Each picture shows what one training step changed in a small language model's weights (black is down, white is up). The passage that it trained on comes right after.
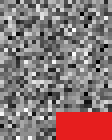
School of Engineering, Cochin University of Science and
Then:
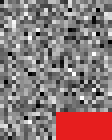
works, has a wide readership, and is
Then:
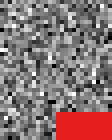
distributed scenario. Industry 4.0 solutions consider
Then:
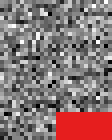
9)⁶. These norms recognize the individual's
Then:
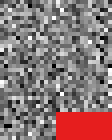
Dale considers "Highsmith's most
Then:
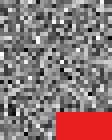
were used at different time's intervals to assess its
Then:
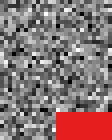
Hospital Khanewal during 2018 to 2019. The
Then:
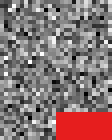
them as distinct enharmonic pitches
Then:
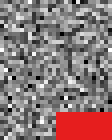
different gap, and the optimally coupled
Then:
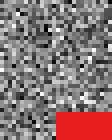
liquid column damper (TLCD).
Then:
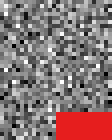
a lot of unstudied variables influence the
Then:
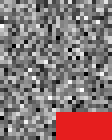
is in line with the research of Arfandi et
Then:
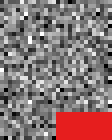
literature review done by Zlatko et al.
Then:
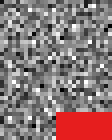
Beuk) 34) *Ensina
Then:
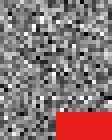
in children. The most common complication of fever
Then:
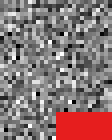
the study (and the relevant documents obtained) as well
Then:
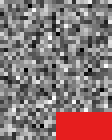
post-partum patients [18]. In
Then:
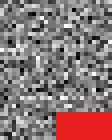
on rough surfaces (brick,
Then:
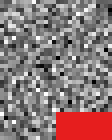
multi-stage sampling technique. One state public
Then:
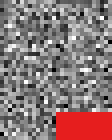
pressure of the ultrasound probe against the
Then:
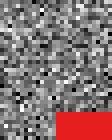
four consecutive lessons loses 2 hours
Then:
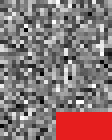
Ghosh, 'Effect of Ban
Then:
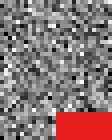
alerta e monitoramento para
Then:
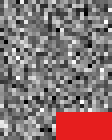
2011. Energyly, he is a lecturer
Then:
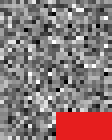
initiated as the result of numerous meetings involving
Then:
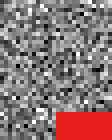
large amounts of waste water and low grade
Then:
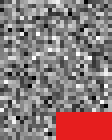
hypothesis in a null and alternate form
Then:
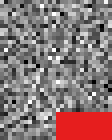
chart will help to give the information of those age group
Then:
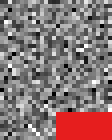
acts and subsidiary legislation.
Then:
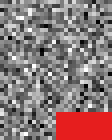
separating hyperplane. SVM supports
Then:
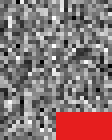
This study aims to optimize convolutional neural
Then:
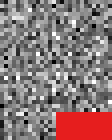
3D PDF DATASHEET
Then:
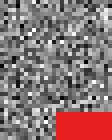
13% overall prevalence in NICU
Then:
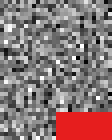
the state"*. In the same spirit and the
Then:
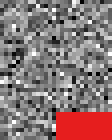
programs 19 DigiPedia <ul
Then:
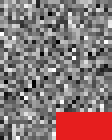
in table 3, mean values were obtained with Student's
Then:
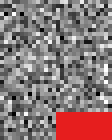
neoplasm are some common CPLs
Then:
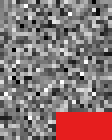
without support. Can use her right hand to hold
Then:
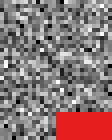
55 °C for 60 min, preheating:
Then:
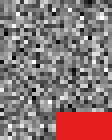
raw materials or resources, - o during the course of
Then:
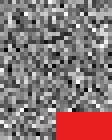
In the case of non-permanent measures, if
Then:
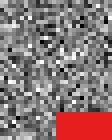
and validate a simple, accurate, precise,
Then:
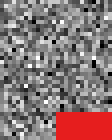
only from accelerator institutes but also from
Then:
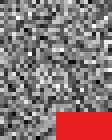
readiness and support effective AI adoption.
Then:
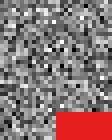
Please prepare any submissions using the new
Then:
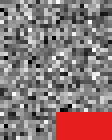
randomly selected 600 images from the THINGS database
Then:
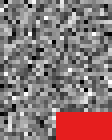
bushes, trenches and others.
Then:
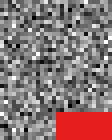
(from 685 cm⁻¹) completely
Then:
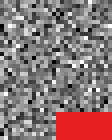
corporate social responsibility, job performance,
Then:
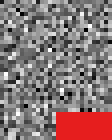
lymphoma GNB: Gram negative
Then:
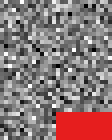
College, Adirampattinam
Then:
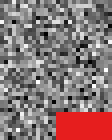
one hardware architecture to another, the results may vary
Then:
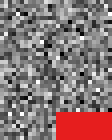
bone cancer and developing effective treatments, there
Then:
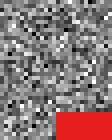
complexity and lack of clarity within the quantitative
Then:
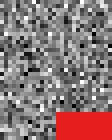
less 0.05. DISCUSSION The study
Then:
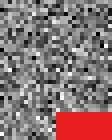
used for training. - **Checklist:**
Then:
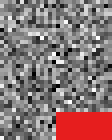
**2**. But there is no particular advantage in
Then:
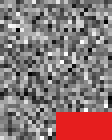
f in the similar way as [4]. For our
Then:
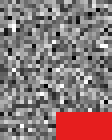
modes through an hollow-core fibre has
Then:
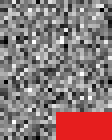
Tower It should be able to overcome
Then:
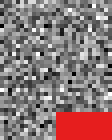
cultivate saving habit among the children this
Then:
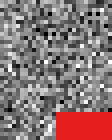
with varying levels of medical literacy. Language
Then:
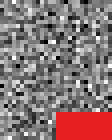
for physical goods and minimizing resource consumption. 6
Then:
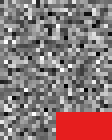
in the short reduced time region, and the fracture
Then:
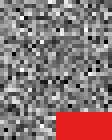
data collection and URLLC traffic
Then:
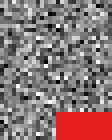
for variables such as rainfall intensity, soil
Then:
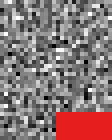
health risks, the Hazard Index,
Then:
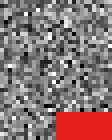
English Mozambique Multiple MT
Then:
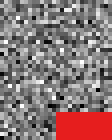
& Hacıalioglu, N.
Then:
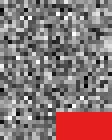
and eclampsia. *Tohoku
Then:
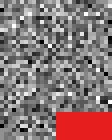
solutions have been given either to reduce these types of barriers
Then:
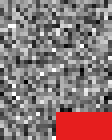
on 1st September 2022 and will run for three
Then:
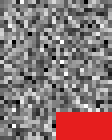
Medical College, Sargodha
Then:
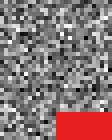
is another important variable that was considered in this study.
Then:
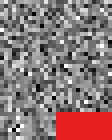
final simulation curves of the robotic arm's
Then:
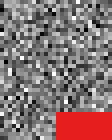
outstanding, and this is the The
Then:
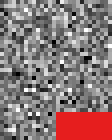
expected risk for both projects in terms of estimating the
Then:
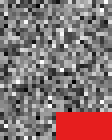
project called Annex 35 "Hybrid
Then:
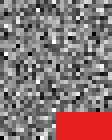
is independent of the clients which he or she
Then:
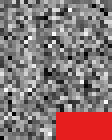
times but also frequency: - Robert returns
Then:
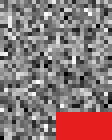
RATE VARIABILITY AND
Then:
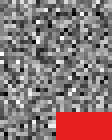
this paper is that during optimization some packets take more time
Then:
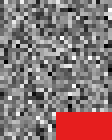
science data, across key priority areas, namely
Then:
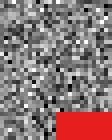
⁴MBBS Smt.
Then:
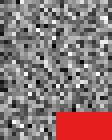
estrogen in the female body helps maintain normal
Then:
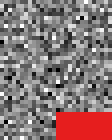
could be attributed to the increased pathlength of the
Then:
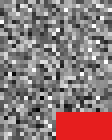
one of three levels based on the expert group's
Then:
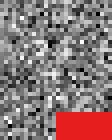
[28]. Meanwhile, the establishment for
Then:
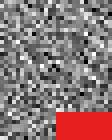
macrophages in spleen and
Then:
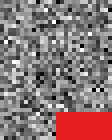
typically trained on private datasets.
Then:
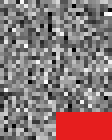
according to BS. 1881, part 1:
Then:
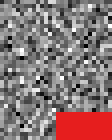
S. P. Ingole Department of
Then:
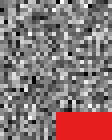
three (2.1%), and low voltage
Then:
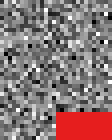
testis, a fine vas deferens
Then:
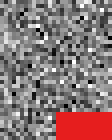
could become complicit in creating overblown expectations
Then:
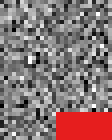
AND ANALYTICAL STUDY
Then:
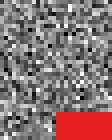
in the context of digital transformation and the transition to a
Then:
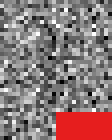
factors and the late-stage presentation of
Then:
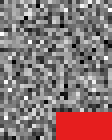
future generations are considered to be very important and
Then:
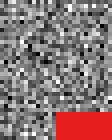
level of blood pressure at the moment of maximum contraction
